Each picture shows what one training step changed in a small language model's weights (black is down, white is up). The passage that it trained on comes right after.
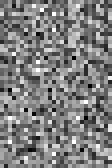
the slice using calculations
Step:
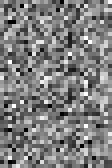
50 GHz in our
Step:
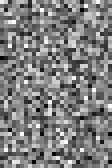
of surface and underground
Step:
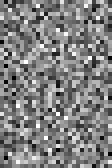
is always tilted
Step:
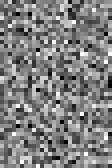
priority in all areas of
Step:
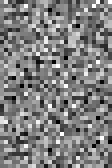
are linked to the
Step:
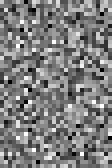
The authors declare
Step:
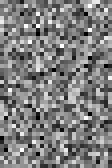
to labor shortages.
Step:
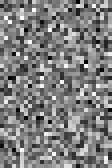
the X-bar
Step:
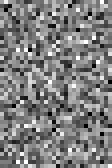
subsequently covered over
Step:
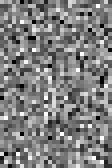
authors linked this
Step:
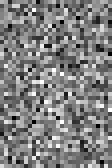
or impurity phases.
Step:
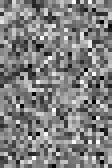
man who emotionally
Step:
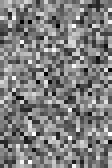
as it allows making
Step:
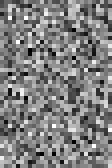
of the European Green
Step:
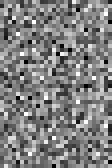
wood without erosion
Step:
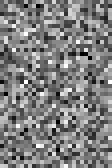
the data on the mean activity
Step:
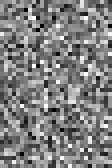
- Maher, M.,
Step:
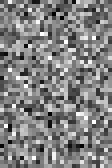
strategic reserves exist as
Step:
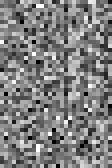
the analysis, supervised the
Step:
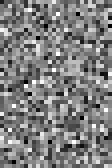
specialized endocrine
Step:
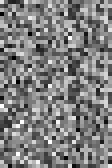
mechanism was investigated. These
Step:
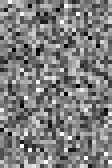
as such the process followed is
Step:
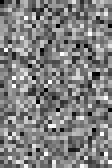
and optimize this process of
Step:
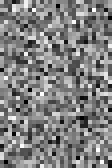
mandatory creates problems
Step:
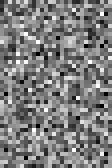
checked, mostly
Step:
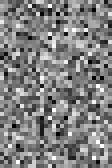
Extract ➤
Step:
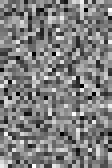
isotherm model as compared with
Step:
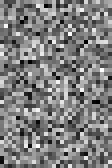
ground an abstract
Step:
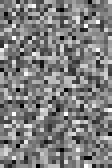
detected include aluminium
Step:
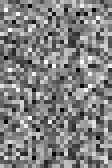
General Hospital,
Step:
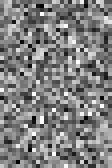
various aesthetic theories
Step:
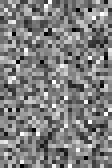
necessarily have to be
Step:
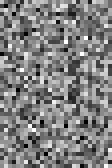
resolution mechanisms by
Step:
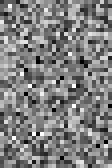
to summarize the
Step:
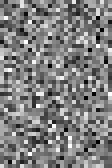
fatty liver,
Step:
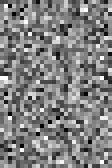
¹ Candidate of
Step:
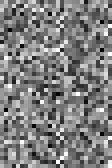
well as an overview of
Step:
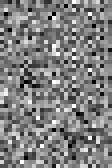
patient outcomes and
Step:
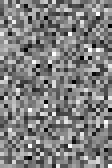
do not follow paths of
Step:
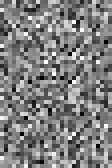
article aims to
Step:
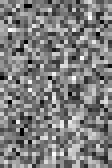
Project for Dairy
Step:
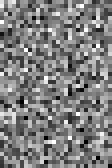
strong market orientation
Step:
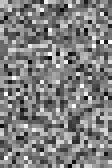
reduces fibrotic
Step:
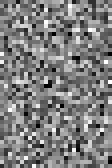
them to work again. Table 8
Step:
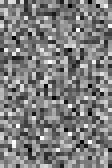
SVM ensemble
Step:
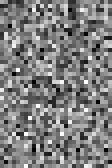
network; Bottom,
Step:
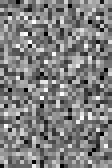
further approach is to utilize
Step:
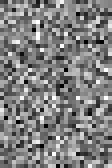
experienced by the women
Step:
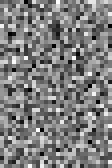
S.E t-value
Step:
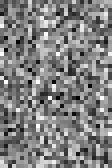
and 69 respectively in the
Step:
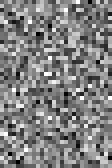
the performance of senior
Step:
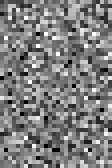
of the scope, the
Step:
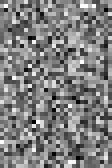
Eurasian reed
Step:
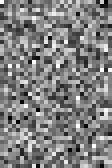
embargo of up to
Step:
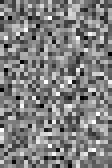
cross-validation to
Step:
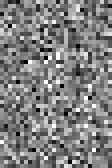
is constructed in a
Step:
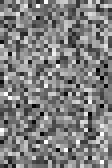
age was above 60 years at
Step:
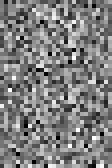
out of a changing mind
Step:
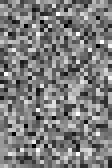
following the sample preparation
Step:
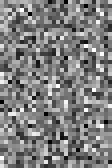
than rigid. - The
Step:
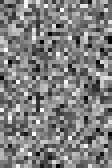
lead to sterile M.
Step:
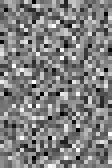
overhead due to additional
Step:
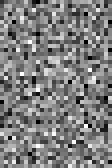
track when she is
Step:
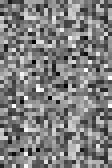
factors in determining the
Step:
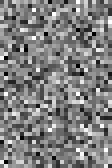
context that an attempt has
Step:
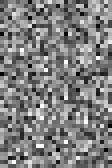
carbon nor on the
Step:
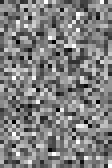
Thus, ensemble
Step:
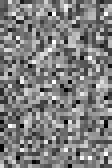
Objective: The
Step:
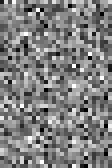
first step involves validating the
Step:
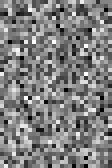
personal 531 control is considered
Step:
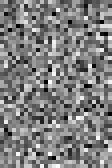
education and strongly proposed the
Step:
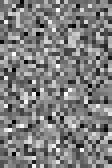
the data were not normally
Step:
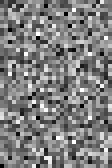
of adopting and implementing
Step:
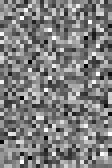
same as in the tested
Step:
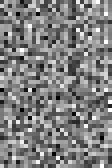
peoples of Central
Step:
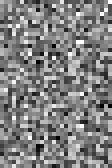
the researcher thinks
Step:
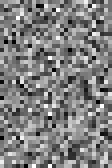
support housing that is
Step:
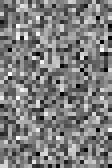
tensile stress on
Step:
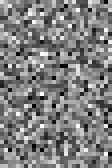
refinement as metadata
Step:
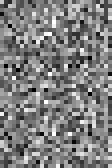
level, as described in
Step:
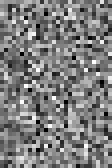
of career exploration
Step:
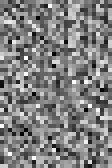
combination of these two features
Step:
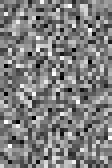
regular national primary schools
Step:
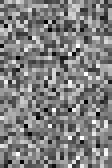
study aims to evaluate the
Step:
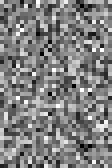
To gain market share,
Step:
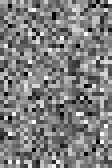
\cdot K$]
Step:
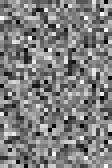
ignorant of a
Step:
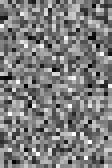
upon more extensive
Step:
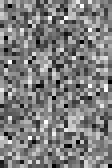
and/or lower limb
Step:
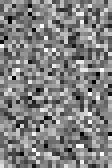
very important, as the products they
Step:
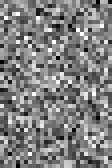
step down latency.
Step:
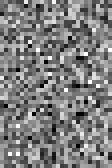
the project. As demonstrated in
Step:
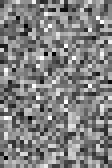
Dolbeth et
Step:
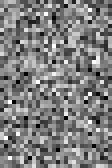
success for his future
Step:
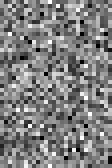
phone users. I.
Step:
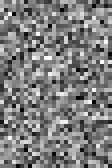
and Σ DEHP
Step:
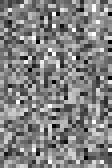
The silver salts
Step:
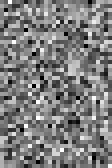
= Effect of the
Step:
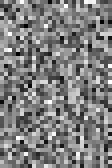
with feruloyl or
